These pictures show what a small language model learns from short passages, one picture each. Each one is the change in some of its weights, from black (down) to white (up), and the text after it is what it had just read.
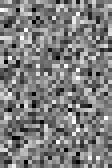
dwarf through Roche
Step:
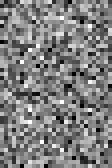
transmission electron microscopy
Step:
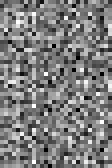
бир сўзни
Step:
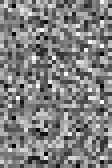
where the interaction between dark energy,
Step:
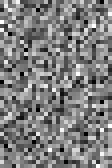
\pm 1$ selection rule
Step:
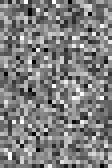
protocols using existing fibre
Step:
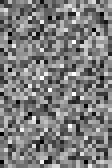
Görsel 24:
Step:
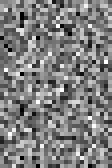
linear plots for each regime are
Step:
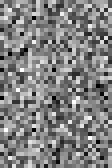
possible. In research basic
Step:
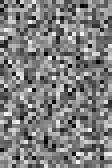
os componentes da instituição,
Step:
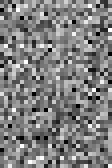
the results in Figure 1. The
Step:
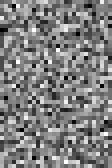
of the large masse approximation for
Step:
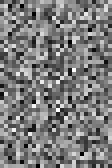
Santos, ano
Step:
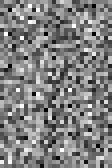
punto iniziale
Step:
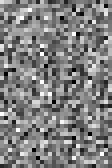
start to grow occupying the
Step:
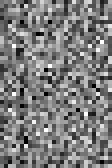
Ключові слова:
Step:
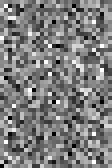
barqarorligi ko'p
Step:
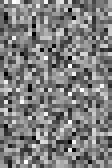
más específicas que
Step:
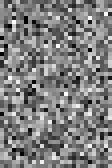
solving H-F equations)
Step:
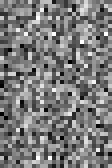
artistic movements as
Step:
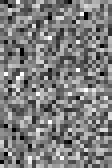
sus empresas. Este
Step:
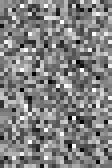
is the isothermal
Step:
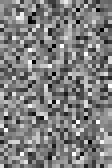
texnologiyalaridan foydalangan
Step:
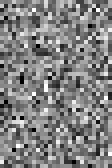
Similarly, the process of
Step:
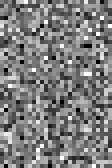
Mata Atlântica
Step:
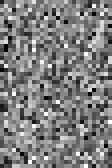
consequences of this will show up
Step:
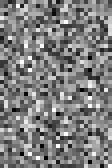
as well as in sections 2
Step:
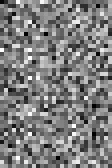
últimas duas
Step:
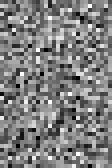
different fitting function. The
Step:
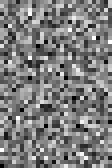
controlling the spread of
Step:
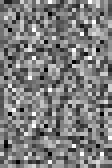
доцент **В.
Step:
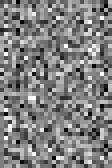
من السلالات
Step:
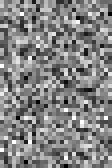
The dynamics of the group variable is
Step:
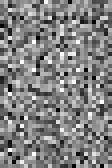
worldwide and more than 5
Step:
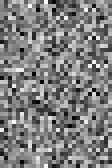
urgently needed is the
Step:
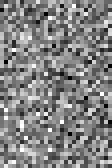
field strength (i.e.
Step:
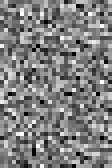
even using different colours,
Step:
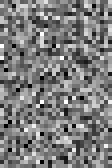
let the horizontal polarization
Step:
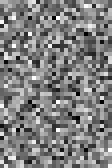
bir qator cheklangan,
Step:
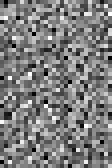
қилган сафари
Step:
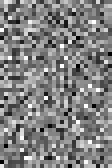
va qurilmalari.
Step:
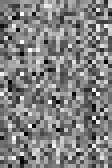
leakage. Additionally,
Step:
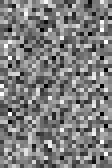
and the twist-3 pion
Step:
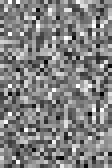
\rbrace Im\lbrace
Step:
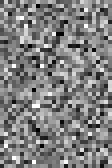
dataset based on the clean
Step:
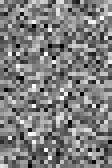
tenha relevância social, como
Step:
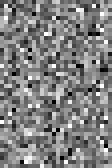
salrio-mnimo ter
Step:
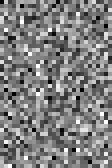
D., Bugajski,
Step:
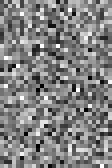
methods fail as it is still
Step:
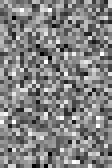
makes the dominant component in the
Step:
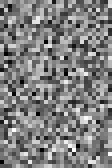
organization of the educational
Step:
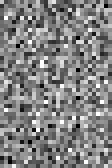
que vivem. Diante de
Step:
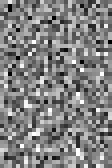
mohiyatiga qarab
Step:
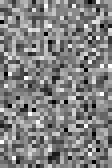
(mostly) survival
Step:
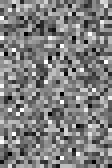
the second law of thermodynamics
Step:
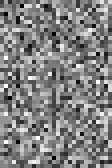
avtonom, cheklangan
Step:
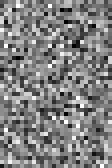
edge of our FOV are related
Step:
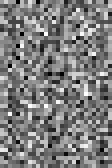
yigirilgan turli
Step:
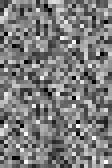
um das Thema, das
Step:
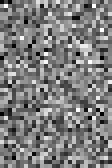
undergo small-scale periodic
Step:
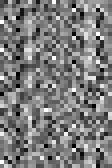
iqtisodiyotni ta’minlashda
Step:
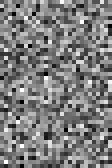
the highest redshifts.
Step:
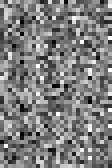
*Amer J Clinical
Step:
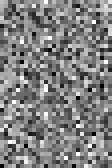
just the start, we want
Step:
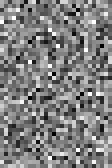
ham axloqan, ham
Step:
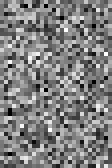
kya キュ
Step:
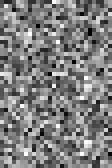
and intra-iteration output
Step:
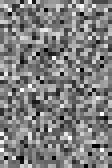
have the $q=1$
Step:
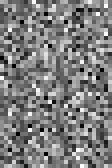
г % Г % контроль
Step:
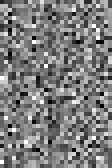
ersa yo'lda
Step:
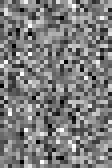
pedig egy
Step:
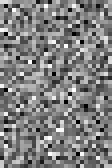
jamiyatlarida investitsiyaviy
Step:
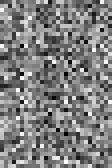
the inherent potential for highly
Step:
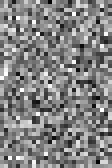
are the verification engine,
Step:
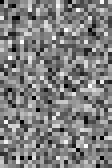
ega tizimlarni hosil
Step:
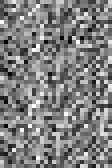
importantes. Estas informações
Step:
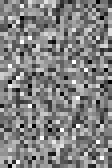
source. With the recent trend
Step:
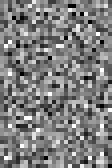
обеспечить устойчивые
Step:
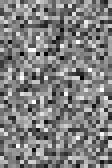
in the SM. Before
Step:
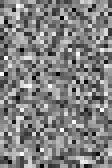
The aim of this paper is to
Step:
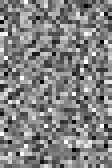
type {\it continuously}
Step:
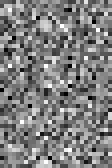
parameters of \CL~(see
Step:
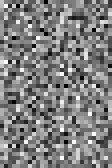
TARIXI VA
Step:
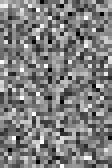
UIUC Atlas team
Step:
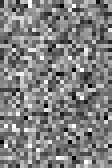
čimer bo zbirka
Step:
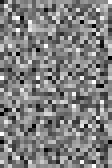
solutions, 0, 1 and
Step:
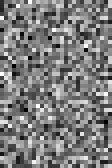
de outra, impinjo
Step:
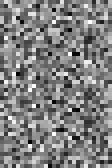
har bir soha, tarmoq
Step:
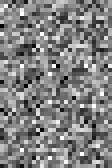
Joseph Fourier,
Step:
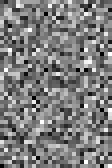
span of the offline state
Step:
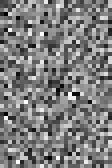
de atividades práticas e
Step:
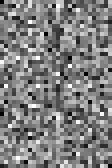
e dos direitos humanos no
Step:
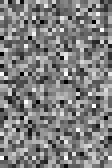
the first time, that the observation
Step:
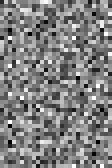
and have more than half of the
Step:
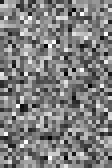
the vicinity of the
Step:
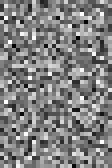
империи /
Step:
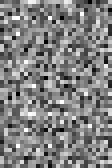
of photodetector signals when
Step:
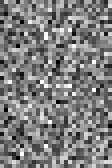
seu papel na análise de
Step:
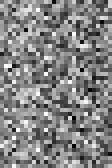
University of Tourism and
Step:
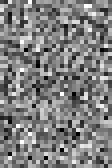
models involving hidden variables used
